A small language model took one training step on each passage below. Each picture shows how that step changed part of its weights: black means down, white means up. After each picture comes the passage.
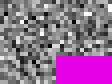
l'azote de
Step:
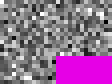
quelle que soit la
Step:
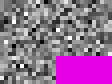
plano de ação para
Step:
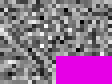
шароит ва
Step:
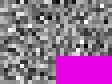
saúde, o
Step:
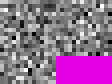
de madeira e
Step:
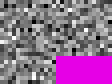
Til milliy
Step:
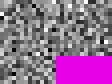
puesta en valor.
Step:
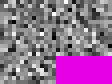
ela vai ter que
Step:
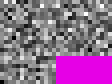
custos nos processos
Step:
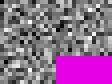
numero di 40
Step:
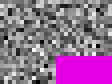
выделены как
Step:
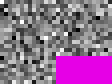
la dignidad de
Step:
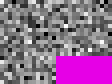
бош кенти
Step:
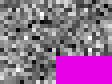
Emissionen und
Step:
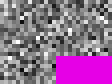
reikia rengti
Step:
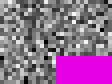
relevante na
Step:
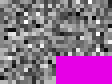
dificultades para
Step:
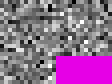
va bir gektar
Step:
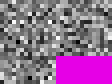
з селянства
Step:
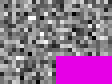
lontano da
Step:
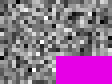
admisibile este
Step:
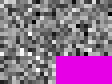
the American
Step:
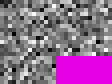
Die dort
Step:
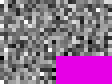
yana bir kalitini
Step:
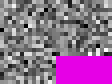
both abroad
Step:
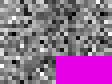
С-Н веза
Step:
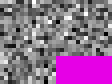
Odessa region
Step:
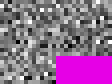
идей, от
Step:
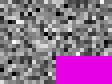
va qo'shni
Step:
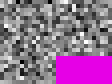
estudantes são
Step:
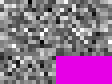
es largo y
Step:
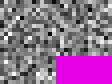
Iqtisodiyotning bosh
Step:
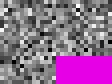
As atividades e
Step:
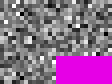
Psicologia e
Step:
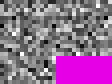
l'ensemble du
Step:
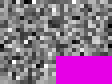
geledingen en
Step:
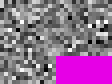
haddan tashqari
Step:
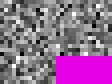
un mal control
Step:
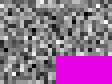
по группам
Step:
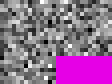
facilitant la
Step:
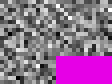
turlari bo‘yicha
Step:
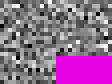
parents’ cultural
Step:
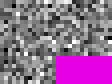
limit their
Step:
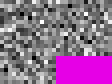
lugares para
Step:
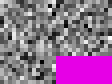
Unga ko'ra,
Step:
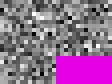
beroperasi secara
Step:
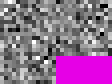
a legislação
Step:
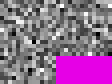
shakllangan va
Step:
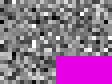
– Alif ilmi
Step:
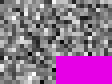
técnica possui
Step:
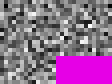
Fotógrafa e
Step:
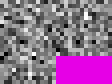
9 artículos
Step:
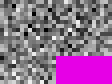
participativa. Em
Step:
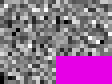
qabul qilingan
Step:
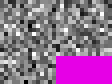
financement et les
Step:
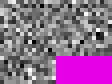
em mente que ao
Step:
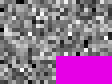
in children /
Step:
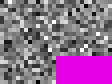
of transformation of
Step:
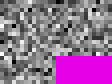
davlat idoralari va
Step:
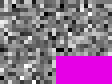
Travel •
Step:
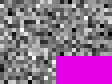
то ситуация
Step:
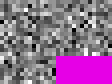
J. Influence
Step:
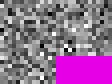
только этими
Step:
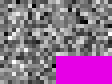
penanda yang lain
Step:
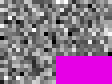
alunos, não
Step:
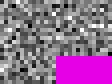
enfrentamiento a
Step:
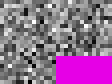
autores 7 Tabla
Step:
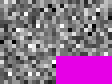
UP YOUR
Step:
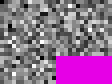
polje još u
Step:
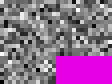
le raisonnement
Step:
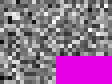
ouviram falar
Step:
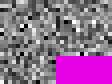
qayd etadi.
